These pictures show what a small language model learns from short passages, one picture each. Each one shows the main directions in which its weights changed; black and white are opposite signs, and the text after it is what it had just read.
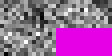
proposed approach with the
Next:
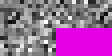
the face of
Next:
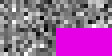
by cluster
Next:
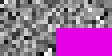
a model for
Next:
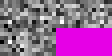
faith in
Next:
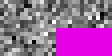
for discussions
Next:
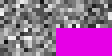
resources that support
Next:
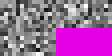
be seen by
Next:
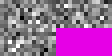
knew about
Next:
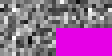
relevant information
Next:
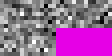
the relic
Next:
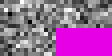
tunable high
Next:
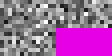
& \cdots
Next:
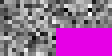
line) and two
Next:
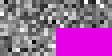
on the impact of
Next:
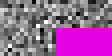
propose this
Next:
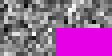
important step in
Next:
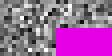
most important factor as
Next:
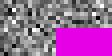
Between the
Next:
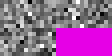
to significant reduction
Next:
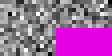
an emerging
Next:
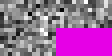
light of these
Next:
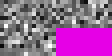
these classification
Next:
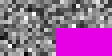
measures its
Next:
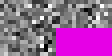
by scanning
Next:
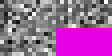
\right) $
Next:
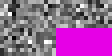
in waste
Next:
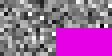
to complete a
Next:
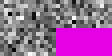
Tx or
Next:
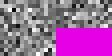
tables for the
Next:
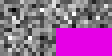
potential applications,
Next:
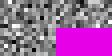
for $\lambda$
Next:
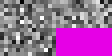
good accuracy
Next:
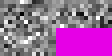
also agree with
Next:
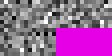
the classical
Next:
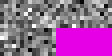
consists of
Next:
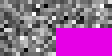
two walls
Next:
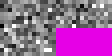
DO meter
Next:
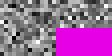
apply the
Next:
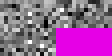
side of the
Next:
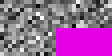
measurement results for
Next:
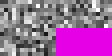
host plants
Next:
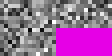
proposed for the
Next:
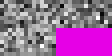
in service
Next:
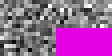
is one of its
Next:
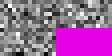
area in
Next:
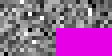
to generate the
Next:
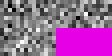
metals (here
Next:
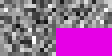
one connective
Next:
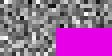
considered a weak
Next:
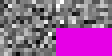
is insider
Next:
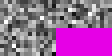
Our general
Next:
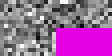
similar to our
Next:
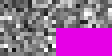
they provide their social
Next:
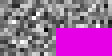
much more
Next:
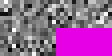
the acoustical
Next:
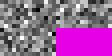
we show that two
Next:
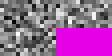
superfield in
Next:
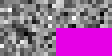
sooner and
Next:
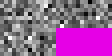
is available,
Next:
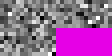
by inducing
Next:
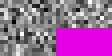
can not be
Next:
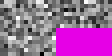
best match
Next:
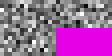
in relation to
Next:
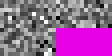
Results for
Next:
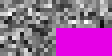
proof of
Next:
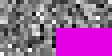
sharing their
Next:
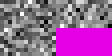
precision of
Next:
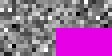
the ruler
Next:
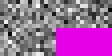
same as the value
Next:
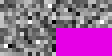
of action of
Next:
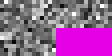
terms of social
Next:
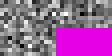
this work.
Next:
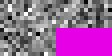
model, with the
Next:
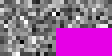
this difference in
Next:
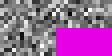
this program,
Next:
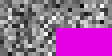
articles into
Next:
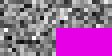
in which it will
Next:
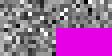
to measure the
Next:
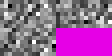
of western
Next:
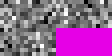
the models are
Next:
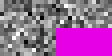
probe the
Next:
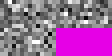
product $n
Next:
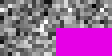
list of
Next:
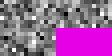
technique and
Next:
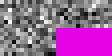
1em plus
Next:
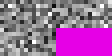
Is there a
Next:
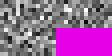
be flat,
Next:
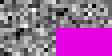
vis}$) above
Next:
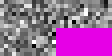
in only those
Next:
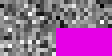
M8 to M
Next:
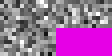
6 months
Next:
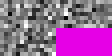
differences. Table
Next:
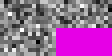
same. The
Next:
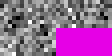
partial differential
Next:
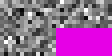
They were also
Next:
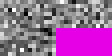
idea of
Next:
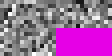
as main contact
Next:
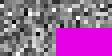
constant at the
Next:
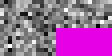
conclusion can be
